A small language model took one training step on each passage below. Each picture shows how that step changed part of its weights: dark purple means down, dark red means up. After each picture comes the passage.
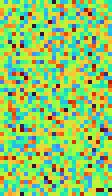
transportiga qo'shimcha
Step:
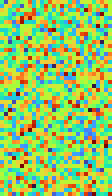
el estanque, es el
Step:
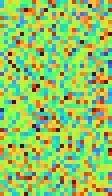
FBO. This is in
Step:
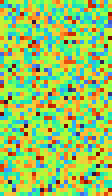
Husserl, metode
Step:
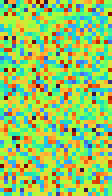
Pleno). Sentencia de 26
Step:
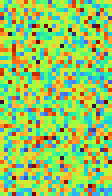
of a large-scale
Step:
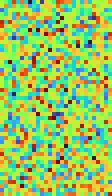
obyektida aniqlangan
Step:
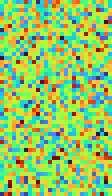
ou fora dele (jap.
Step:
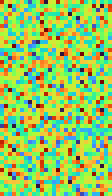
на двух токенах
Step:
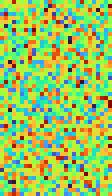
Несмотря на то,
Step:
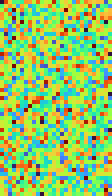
di Manuela Muraglia
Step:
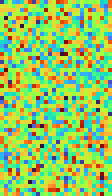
ва кўникмаларга эга,
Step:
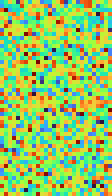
katta. Shunga doir
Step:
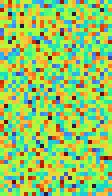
analizira njihove
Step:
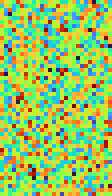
hayotdan qoniqish va
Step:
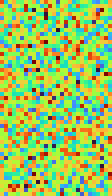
державі проживало 1
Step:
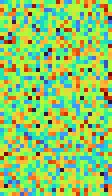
shakllantirishga hamda ular tomonidan
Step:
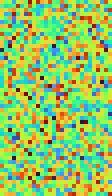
she'r yozdi,
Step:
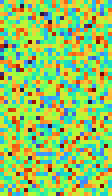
d'absorber une partie
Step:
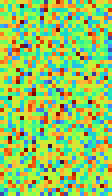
Arabia Case History //
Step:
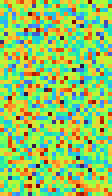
d'aménagement de la
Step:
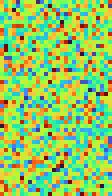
объем сердечного
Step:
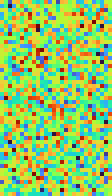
досліджували вміст
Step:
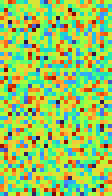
қиладиган тадбирлар
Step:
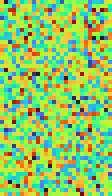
результатами деяких досліджень,
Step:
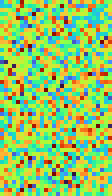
Rezumat. Lucrarea
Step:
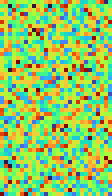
Innovative Firms].
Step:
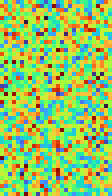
das Urheberrecht
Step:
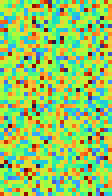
c paci dim risc com mor
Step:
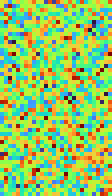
вплив на соціальну сферу.
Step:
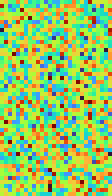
teacher – o‘qituvchi
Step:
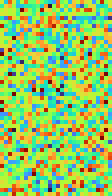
porušuje práva ²
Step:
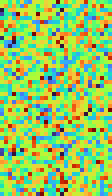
family and had 5 or
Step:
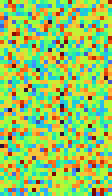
signs of the disease,
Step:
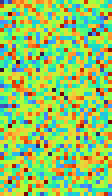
Efecto de la aplicación de
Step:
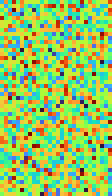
Tag Datum Tag
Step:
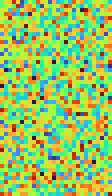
jimsoniy madaniyat va
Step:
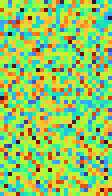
года креативным
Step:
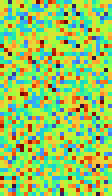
nazariyasiga ko'ra,
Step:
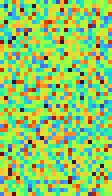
в городе Чирчике
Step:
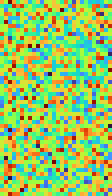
particulier de vente et non une
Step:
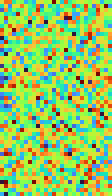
Весьма важным представляется
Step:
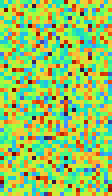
turizm turlariga misol bo'la
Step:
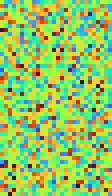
в почву различные
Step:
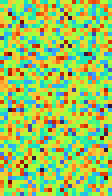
cu această ocazie
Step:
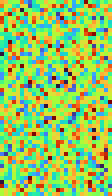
laying the foundations for the
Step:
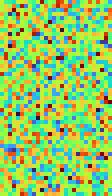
ajralib qoladi,
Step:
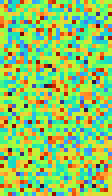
Brazilian Journal of
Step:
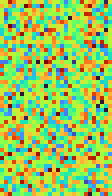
toiselta puolelta,
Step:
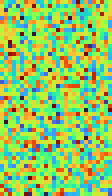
chaque apprenant la
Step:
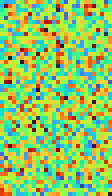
Achiote Raíz de
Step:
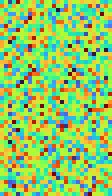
Gumbold universiteti
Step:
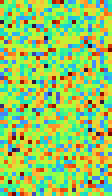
voorafgaande paragrafen
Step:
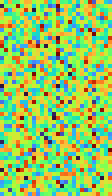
Musiqa rahbari va
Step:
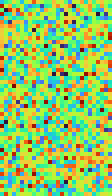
ko'p miqdordagi
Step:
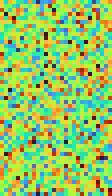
правил поведения в
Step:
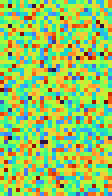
sau împreună, prin
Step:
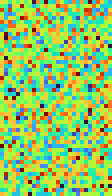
agroturizm qishloqlar
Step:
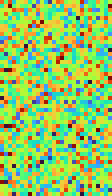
кооперации России в
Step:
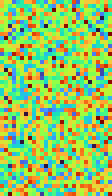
que ser construtora de saber com
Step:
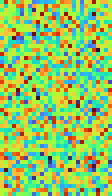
pada hakikatnya adalah
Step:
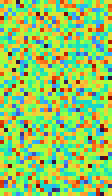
hadi bevetését a
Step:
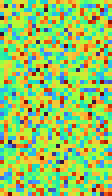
pela primeira vez a produção da
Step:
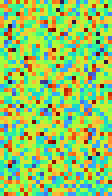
billion since 2014:
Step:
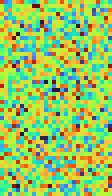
adabiy tilining rivojida
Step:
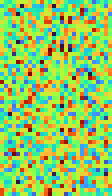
pequeña y alargada
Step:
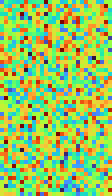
її різновидів,
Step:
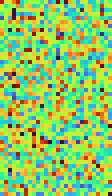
a vítima completar 18
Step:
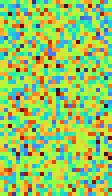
esta propuesta educativa busca
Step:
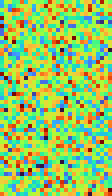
AIDS. Ademais,
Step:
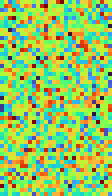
el entretenimiento realizado por
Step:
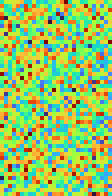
Idler - Return
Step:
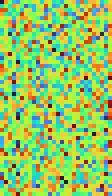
qo'llashga imkon beradi.
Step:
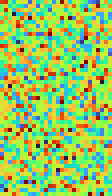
puente para fortalecer una
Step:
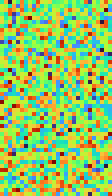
significados culturales. Durante los
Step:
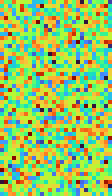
Tadqiqotning amaliy ahamiyati
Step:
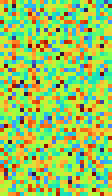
Мазкур таълим
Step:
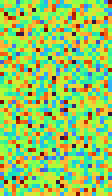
o'zlashtirish imkoniyatini
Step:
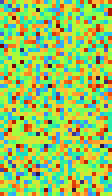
Guerrero, M. A.
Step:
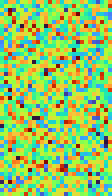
similares lo que podría
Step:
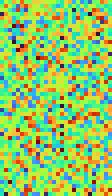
de conteúdos recentes
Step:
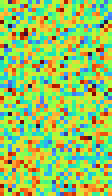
gerenciador de pacotes
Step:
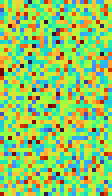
reytinglar yuqori
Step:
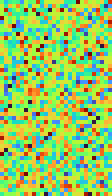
pembungkus tempe basah
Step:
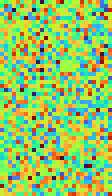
scriitorul își
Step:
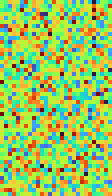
do programa neoliberal de
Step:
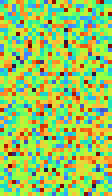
estudiaron se diagnosticaron
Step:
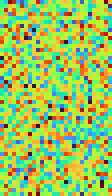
педагоглари таркибининг
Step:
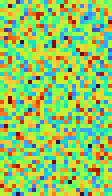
аграрного сектора
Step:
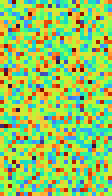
целевом назначении
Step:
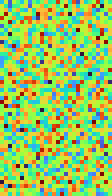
без предварительного разрешения
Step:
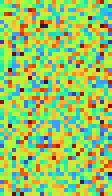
recentes. **Revista
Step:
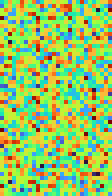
A.Q. O'zbek tili
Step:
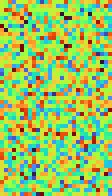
ela se entristece, mas
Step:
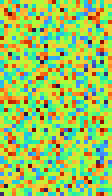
die eigene Hand und
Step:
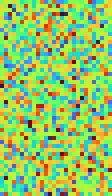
nomidan), olimpiada -
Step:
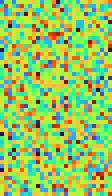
eerste methode die studenten
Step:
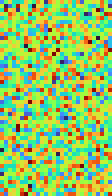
Comparative physiology of
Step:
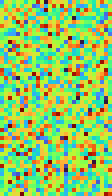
A governamentalidade³
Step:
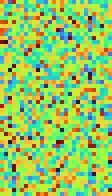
fondurile documentare ale
